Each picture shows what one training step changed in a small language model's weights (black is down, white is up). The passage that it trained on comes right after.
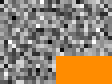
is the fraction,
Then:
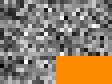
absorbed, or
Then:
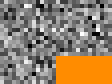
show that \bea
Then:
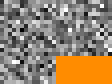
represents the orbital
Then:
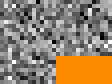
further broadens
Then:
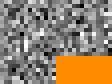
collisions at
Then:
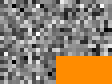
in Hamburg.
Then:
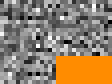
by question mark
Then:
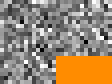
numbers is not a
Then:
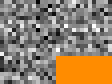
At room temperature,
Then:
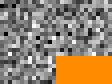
the GRID,
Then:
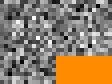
not evaluate the
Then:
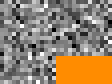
fiber. The field
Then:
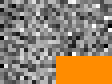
has focused
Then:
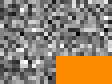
Thus, due to the
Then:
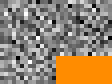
ablate a
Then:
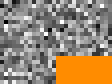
defined before. \\
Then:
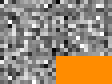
as expected in strongly
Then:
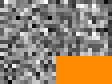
guide for the
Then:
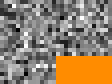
accuracy by
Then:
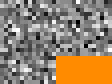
helium stars}
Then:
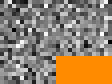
performance. Therefore,
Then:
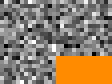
by star-forming
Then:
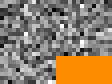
considering the complementary
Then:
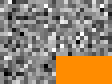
to lower value. Due
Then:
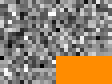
at the expense of
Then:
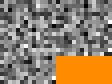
and (ii) the
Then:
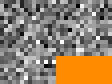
material yields
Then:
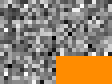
system where the difference in
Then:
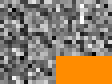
captured by an
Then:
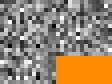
modified for delayed
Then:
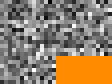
relocation of an
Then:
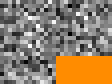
ratios correspond to a
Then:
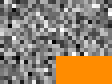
random or learned
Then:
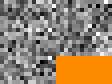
the heavy quark
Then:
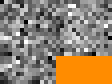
that they could apply
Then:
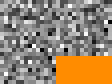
Generation.} The
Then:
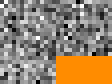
is known that many
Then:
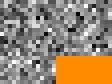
presence of a magnetic field
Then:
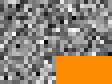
at a wavelength
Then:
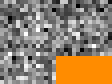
corresponding to setting the
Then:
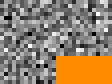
we choose various values
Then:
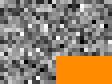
erg at $1
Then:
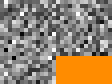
which lattice QCD
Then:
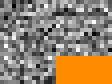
$V$ is a function
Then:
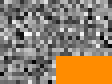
origin at finite quark
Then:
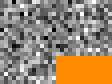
is absent, the wave
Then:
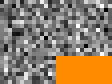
obtain, leads to more
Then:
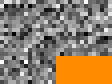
stress then reads
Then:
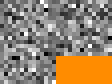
can be produced in this
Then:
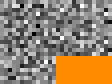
effects gives rise to
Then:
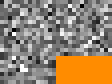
with suitably
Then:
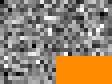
to smart
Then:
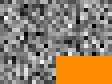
subregions in
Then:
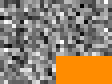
optical depth of
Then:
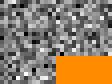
estimating the
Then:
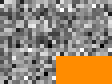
in the area of
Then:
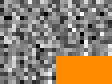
we mainly simulate small
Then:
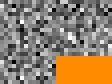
from a detailed
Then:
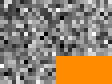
on the abundance
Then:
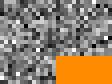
the external radiation
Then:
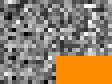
at the IBM
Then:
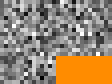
Miras with high
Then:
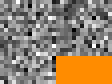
of the dark singlet
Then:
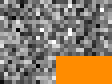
its classical analog
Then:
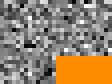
time during the detection
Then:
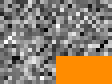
results of the present work are
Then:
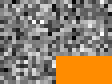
This energy was sufficient
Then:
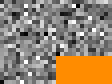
should then be equal to
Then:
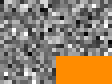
coherent component in
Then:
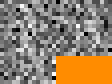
Many of the
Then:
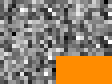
online, the scattering
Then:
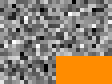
collapse of
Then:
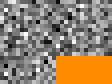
to be an usually
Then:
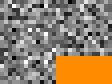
symmetric. It should be
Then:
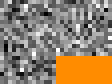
to the quarks and
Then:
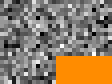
of electron occupation in
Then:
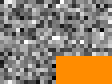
In order to apply
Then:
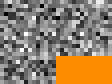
may ruin that which
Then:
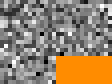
set for each node
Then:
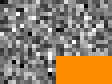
tachyon scattering
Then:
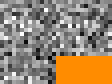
\midrule & all
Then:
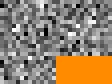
fact, Nginx
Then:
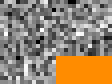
poles in contour
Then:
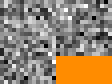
independence of the effective
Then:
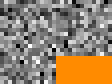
the power for a circular
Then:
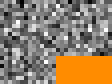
generically produces small
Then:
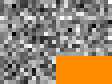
densities and the
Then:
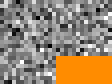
contributions of these two
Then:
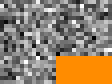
canonical to the
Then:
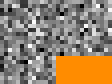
optimal detection can be
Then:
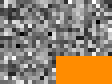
high energy and what is
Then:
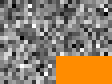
with $b$ in
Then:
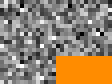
probability $e$ for
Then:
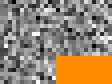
pedestal mean and
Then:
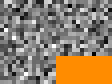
For a more detailed
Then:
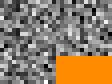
to exposures 1
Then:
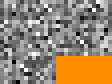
a total integration time of
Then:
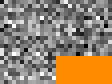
Moreover, as shown
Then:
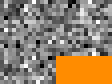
range of $x = 1
